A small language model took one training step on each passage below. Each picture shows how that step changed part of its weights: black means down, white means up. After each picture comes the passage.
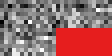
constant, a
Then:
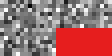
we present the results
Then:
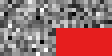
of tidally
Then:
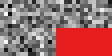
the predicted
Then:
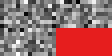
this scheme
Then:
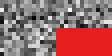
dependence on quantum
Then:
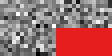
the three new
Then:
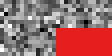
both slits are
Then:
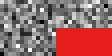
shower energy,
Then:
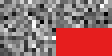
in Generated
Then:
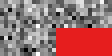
point of discussion
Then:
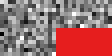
for a significant
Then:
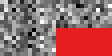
the wall,
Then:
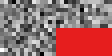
that we are
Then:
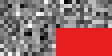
their unique
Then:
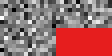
the ab
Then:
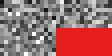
the raw
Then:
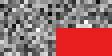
performed on the
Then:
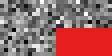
$f$ also
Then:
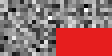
where the number of
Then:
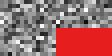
flux ratios
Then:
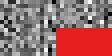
difficult to
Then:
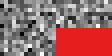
with equality
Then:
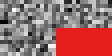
the Weyl
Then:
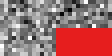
directly under the
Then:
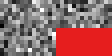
above, was
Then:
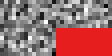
decays, and
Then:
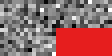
A3, two
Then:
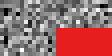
blue curves
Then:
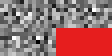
the closer
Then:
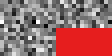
the events are
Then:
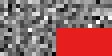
not enough to
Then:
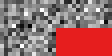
distance is
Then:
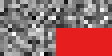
factors and it
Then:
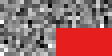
respectively. The
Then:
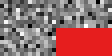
led to a
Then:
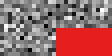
typical rotating
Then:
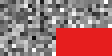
For a thermal
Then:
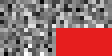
imaged on
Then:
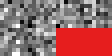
which explains
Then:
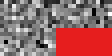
dynamics. The
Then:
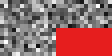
e comparar
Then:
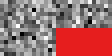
experiments in the
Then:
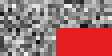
terms of a
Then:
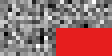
variation band of
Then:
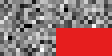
additional parameter of
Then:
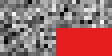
of DL based
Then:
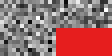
on $\Delta
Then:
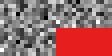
additional fields do
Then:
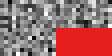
well as higher
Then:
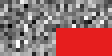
system within short
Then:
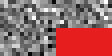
in Fig.
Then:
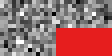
would be interesting
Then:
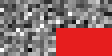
TBA equations
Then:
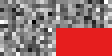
scatter in
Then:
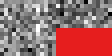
prediction of the
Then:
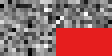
$U$ similar
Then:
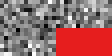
and acquires
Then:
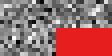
constants are of
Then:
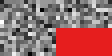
the constant product
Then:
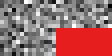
Thus the
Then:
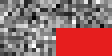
indeed found
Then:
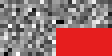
By manual
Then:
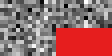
the exponent
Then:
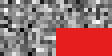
such as the
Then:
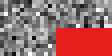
been shown in
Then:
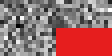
in the image
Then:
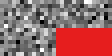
greater than
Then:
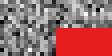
the location
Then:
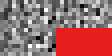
relation and that
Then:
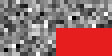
modeling and
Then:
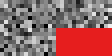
from left to
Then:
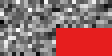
potential minimum
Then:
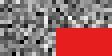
decrease if
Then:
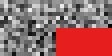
because of the
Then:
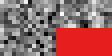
known for the
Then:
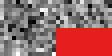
Because the
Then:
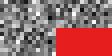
will be further
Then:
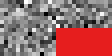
Finally we
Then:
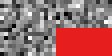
both AGB
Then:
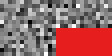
respectively. The model
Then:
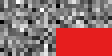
other rather than
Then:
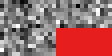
take into
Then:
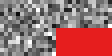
the result of the
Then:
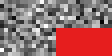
interplay between
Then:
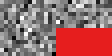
GS is
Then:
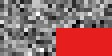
provide an
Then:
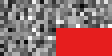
and is also given
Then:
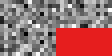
linear integer
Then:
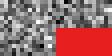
to the direct and
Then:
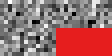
limit of temperature
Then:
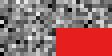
and 6 show the
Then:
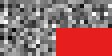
not reflecting
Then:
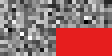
be the source
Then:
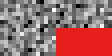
RNs with
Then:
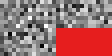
though for the
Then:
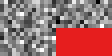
a specific
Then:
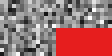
underlying the
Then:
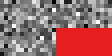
a result, it
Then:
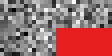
the inset of
